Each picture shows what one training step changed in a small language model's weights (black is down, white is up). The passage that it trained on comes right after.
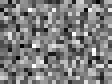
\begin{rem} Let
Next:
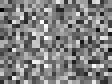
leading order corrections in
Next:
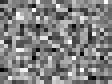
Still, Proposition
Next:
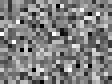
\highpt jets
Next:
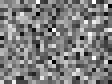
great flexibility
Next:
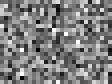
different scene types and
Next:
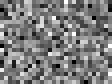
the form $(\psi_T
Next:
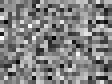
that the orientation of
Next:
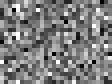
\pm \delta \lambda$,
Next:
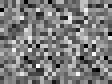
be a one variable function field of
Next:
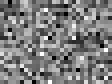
$\theta$ is understood
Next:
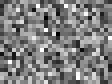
\cup G).$ We
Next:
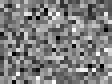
It then follows from Eqs.
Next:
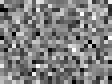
these constructions in quantum
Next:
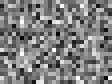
and $t'$ (in
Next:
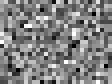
shows that $\Theta =
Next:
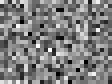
technique to be based
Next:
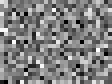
buy or borrow
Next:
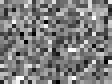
with respect to quantum
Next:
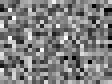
be the twisted ring
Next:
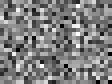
of a given scattering
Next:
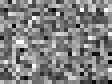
deep learning are widely
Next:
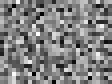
that the inflow is
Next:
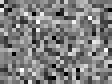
designed to support the
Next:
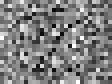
state and output at time
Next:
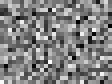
adds or removes
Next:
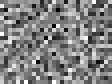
a grand challenge
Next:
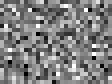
the extrapolation of
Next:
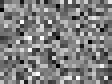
shorter under elevated
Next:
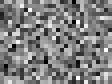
to 230\,K and follows
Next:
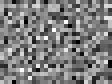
domain in which automation is
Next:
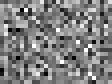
results presented here
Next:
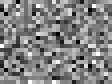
the Eikonal
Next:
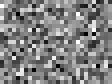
decoy selection
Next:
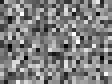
\begin{equation} \mathcal
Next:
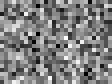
related to the canonical
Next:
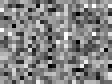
elements $e>e'$
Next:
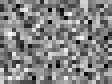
the set $S$ whose
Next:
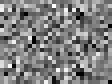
event, or other).
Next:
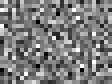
The smallest root
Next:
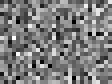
a GW ansatz
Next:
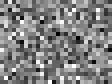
of $g$. An
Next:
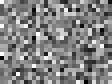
cards. Some of
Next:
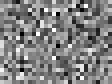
\bibitem {PS}
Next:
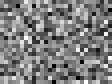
minimal, the polar
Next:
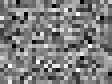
empirical model} The
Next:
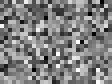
to achieve maximum
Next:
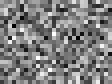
by the spin structure) and
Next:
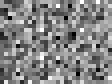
the resulting expression will be
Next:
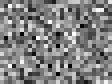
operator in $B(\mathbb
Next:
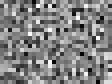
3.2 A Note for
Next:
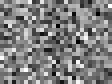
by a second-order
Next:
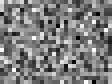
cadre formel
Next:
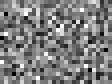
symmetry, regardless
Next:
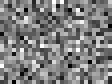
(in expectation).
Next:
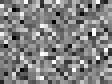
+ 1)$. Further, we
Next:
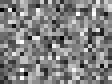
to prove the main result of this
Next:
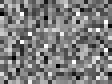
\mathbf{\alpha} -
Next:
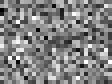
used for constraining the parameters of
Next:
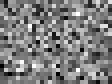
system and a new method needs
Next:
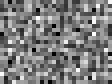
or $\sum m_\nu
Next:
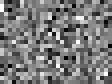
branching fraction
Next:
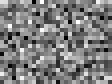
implies that the population
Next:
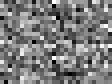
second RNN-T for
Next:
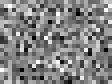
some $e\in E$.
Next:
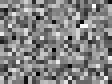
follows because, with $z =
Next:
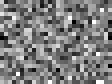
the NS surface.
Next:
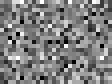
images from the sample. The
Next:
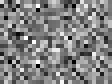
for $n>5$ the
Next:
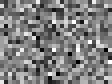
long bursts (>
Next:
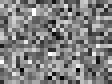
a class $\N(C)$
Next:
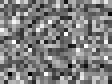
criterion, taking
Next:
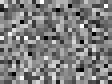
determine the minimal
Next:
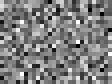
an agent should move,
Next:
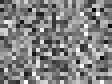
has the same period as
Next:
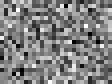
of 3-manifolds.
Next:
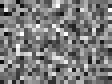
gold medals for
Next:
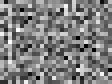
} \end{array}
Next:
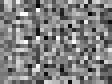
based on the proof of Theorem
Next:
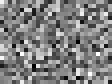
agent during training
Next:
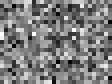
by establishing,
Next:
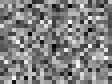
and simple bound constraints,
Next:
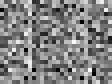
and obtain the values of the
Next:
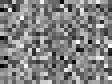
can see that the time dependence
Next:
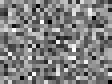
projectors for these two
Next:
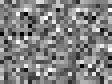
right) one gets:
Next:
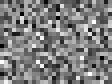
exists, we can interpret
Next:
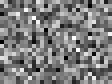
port to suggest
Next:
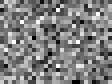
an \textit{edge
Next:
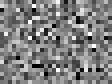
2~sigma limits being
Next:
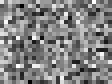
that Meflex
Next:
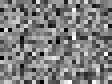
small cell network. The
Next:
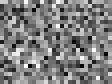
assumed to satisfy the same
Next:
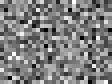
rate is independent of ${\rm
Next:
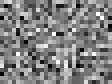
with }Z(\beta) =
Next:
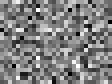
objective function. However,
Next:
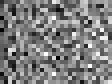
the FVHW method.
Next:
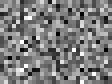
vast opportunity
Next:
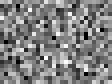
cases the number $p$
